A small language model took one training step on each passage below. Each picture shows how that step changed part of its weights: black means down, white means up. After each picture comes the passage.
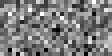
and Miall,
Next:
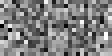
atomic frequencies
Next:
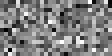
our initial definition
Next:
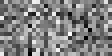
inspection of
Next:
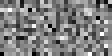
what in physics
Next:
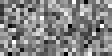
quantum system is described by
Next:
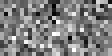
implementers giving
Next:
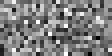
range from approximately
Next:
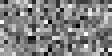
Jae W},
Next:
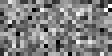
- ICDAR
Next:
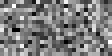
follows, we
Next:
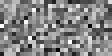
2 ML of a
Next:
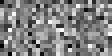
be used while working
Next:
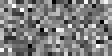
injury to
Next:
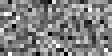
decreased. This
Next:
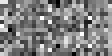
can be taken
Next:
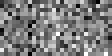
and (iv) the
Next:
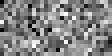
and the ARF
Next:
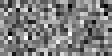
the combination of
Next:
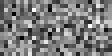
being applied in
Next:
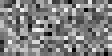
that the resulting
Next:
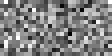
a reduction of
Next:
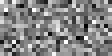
that the orbit will
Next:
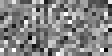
6 and Eq.
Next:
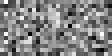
a space-based
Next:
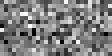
test shows that mean
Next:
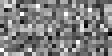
out that they are of
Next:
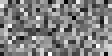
fruitful in
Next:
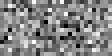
masks, with
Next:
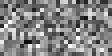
State like
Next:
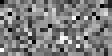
where exchange
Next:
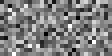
provided, including
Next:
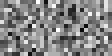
predictor of
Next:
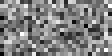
model can provide a
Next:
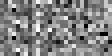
as well as on the
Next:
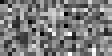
which aims at
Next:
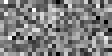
a flick of
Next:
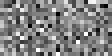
that the maximum
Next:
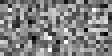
which the permits
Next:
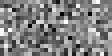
of patients)
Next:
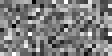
test report. Therefore
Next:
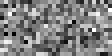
dimensionless interaction
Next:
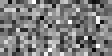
this kind 17
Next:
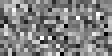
alternative to the
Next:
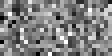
pretraining and
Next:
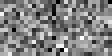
provide farmers with
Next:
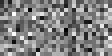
the burst
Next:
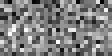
Ideally, we
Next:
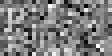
impurity and
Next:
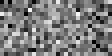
spin can reach
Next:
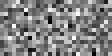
highly suitable
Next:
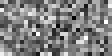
literature on
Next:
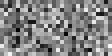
the code to
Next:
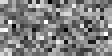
happy with the
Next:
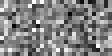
convex and is
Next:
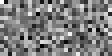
seems to
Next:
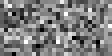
days in an environment
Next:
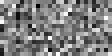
economic growth
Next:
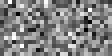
its heart,
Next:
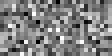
there are corrections to
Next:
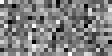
and policy
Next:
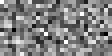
fit into the present theory
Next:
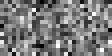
reported in Table
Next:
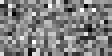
in Morocco
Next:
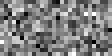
yields $\alpha =
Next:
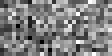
should be noted that
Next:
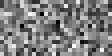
capacity is
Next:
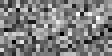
the formation of a
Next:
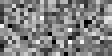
are described by the
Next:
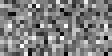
outer to the
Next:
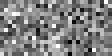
axis along
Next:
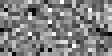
a firm.
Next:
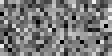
with them upon
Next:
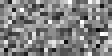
3 we plot the
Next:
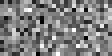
therefore requires
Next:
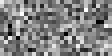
the explanations
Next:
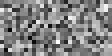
of the simulated
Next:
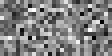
what it meant
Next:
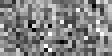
in history.
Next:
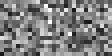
the submission of
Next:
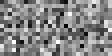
obtained from The All
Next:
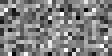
\rightarrow 0,
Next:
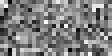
This roadmap
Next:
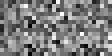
data) could be
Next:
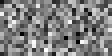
two specialists from
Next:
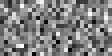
MAE on
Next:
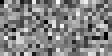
properties $({\bf
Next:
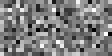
that regions with higher
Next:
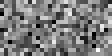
complete structure and
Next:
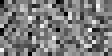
and draw three
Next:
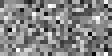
& transformer 4
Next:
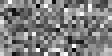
intervention under
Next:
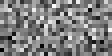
solutions of a class
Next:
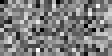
and Sb. In
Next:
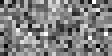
as its results determine
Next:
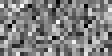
and consequently
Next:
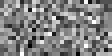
variance scales as
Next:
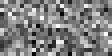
law is the
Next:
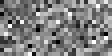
function of the qubit
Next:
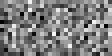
of differentiation
